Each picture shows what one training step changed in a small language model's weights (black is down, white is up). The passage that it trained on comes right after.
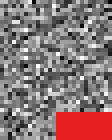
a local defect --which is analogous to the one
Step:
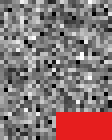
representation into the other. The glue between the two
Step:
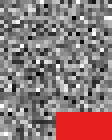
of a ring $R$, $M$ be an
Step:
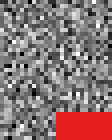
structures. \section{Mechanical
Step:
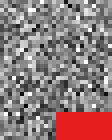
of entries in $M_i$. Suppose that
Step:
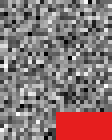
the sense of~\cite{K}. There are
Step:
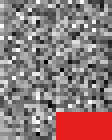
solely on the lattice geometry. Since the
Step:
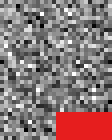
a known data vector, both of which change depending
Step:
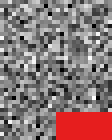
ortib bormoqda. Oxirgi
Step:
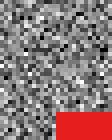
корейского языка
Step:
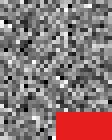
bozorida ham muvozanat
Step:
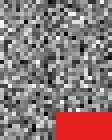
observational uncertainties into account. In each
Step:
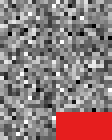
be interpreted as a time scale for $\bar
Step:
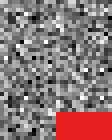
\label{E-Axbx} \\
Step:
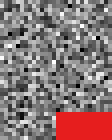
supplied as the reference signal for the IR
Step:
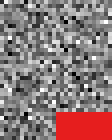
so'ramasdan hech narsa
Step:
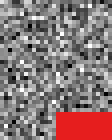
the data for machine learning models,
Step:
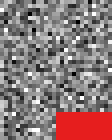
\eqref{mean value} by relating it to
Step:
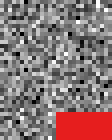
$\beta$ the Moffat approaches a
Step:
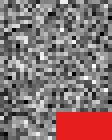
No. 91. ARHQ Publication
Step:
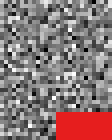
capacidade de a adquirir em modalidade
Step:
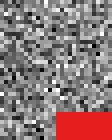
of merging and collapsing
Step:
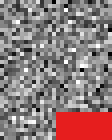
Historically, the investigation of the
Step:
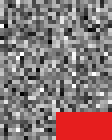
Alto Alegre dos Parecis ao
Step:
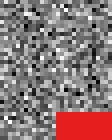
conceitos que permitem construir a
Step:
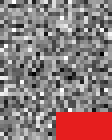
tipo de estudo. Assim
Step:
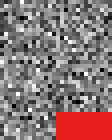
filters with measurable intersection.
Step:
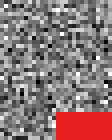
sessions; this structure represents a common
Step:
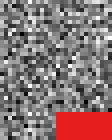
used to overbound by extending the summations
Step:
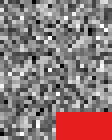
+ 1} \biggr) - \partial_t
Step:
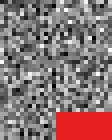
in Figure~\ref{fig:factor}.
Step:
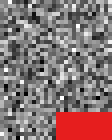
number. They observed dynamo for both small and large
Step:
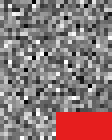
order five, we want to do one more
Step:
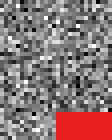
um die Rücknahme (die
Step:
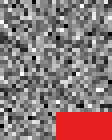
to $L^\infty(\R^d)\cap
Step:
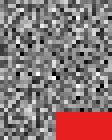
В(н.в.е.) Густина
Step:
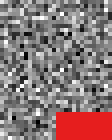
the support function $h_K$ for a convex
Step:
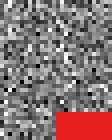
\mathbb{H}.$ \end{defn}
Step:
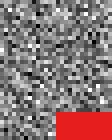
nie to, co zostało
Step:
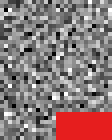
and current-aligned education. In this context,
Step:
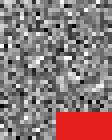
tensor $\hat H(\bx)$, it is
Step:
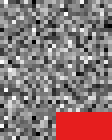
\] It is clear that \(A_\nu\) is
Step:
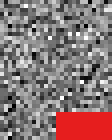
consider two kinds of motion, for
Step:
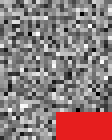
at the top-left corner of the $\Delta
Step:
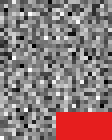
is defined in barycentric coordinates as \noindent
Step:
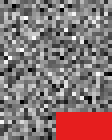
amplitude distributions at each tile. These have been
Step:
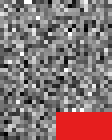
is also true (see [1]).
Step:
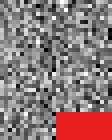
etarlicha bilimli bo'lishsa
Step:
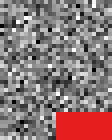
generators $r_1, r_2,
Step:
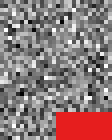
Augusto colse chiaramente
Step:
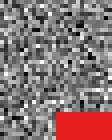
van de doelgroepen geen
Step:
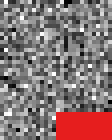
AP states.} \label{Fig1}
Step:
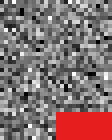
least two normal tops $\tau$ for which
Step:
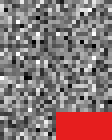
group of order $16$. These groups have the following
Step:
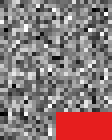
ҳақида”ги 73-сонли
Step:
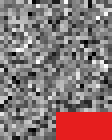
uniform convergence topology. \begin{lem} For
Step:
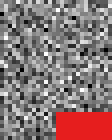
gemittelt werden. Hier ist auf den
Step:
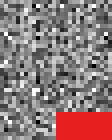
seu estudo a capacidade de condicionamento
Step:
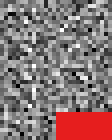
\ref{rmk:a.1}. It is
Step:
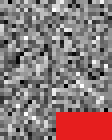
with $\omega_t = s + t \,
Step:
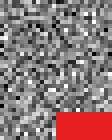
the claimed orbits are not stable,
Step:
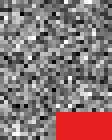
subjects of physics. The ``arrow'' is an
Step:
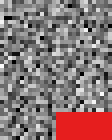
is the form factor of the isovector or
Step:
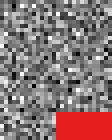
star formation. \subsection{How Much
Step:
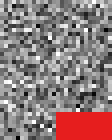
by changing the sign after $b$ in
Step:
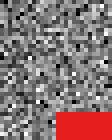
\chi(k;K_n)$, this theorem
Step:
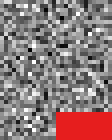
la opacidad de los acontecimientos
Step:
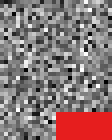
process of the model. It can be noticed that
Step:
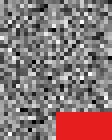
вазифалардан бирига
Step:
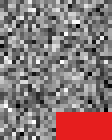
exponent of each variable in $g$.
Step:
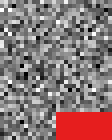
in norm on $l_2$. So
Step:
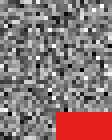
that the value of $\varphi(n\alpha)$ was
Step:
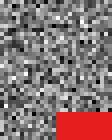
APE yang dapat meningkatkan
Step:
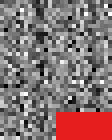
mit der Extraktion und Analyse
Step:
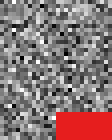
homeomorphic to a cube. If $h$
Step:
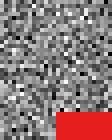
\& Pawlas calculated existing fractional
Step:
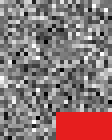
the critical index $\nu$ of the correlation
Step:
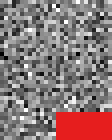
features of politeness in Russian and
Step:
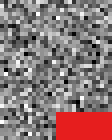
denoted by $M_k$ a matching
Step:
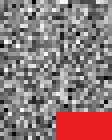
macro average of all websites.
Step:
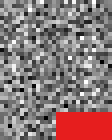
of $\uqglto$. It appears that the
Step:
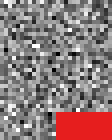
plotted versus $\theta$ in the xoz
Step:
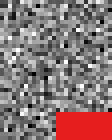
tiliga o'zlashayotgan
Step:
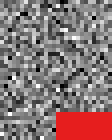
п. 4.2 ПОТЭЭ
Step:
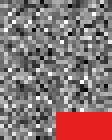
\cite{pqrv2} for the
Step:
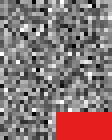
et fermé dans $|\X|$. Si
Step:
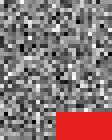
Діагноз ССЗ
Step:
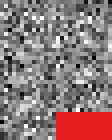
mejora del liderazgo
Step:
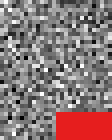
in the finite volume schemes as a seed for
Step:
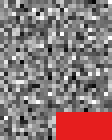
y Ciencias Políticas de la Universidad
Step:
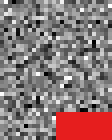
and Gender Equality in the
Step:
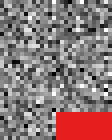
< -d, \cr} $$ which is in
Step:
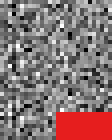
Key words: *meshing,
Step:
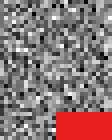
vector $e^0_\fp\in
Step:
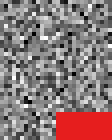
upper and lower rows correspond to cases where the
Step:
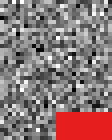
siyosati yuritishning
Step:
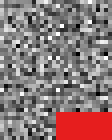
abundance ratios taking into account
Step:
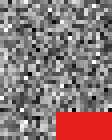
\subsection{A Lower Bound for
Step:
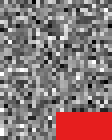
\begin{equation} |\psi\rangle =
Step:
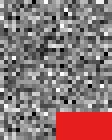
us with a unique opportunity to study
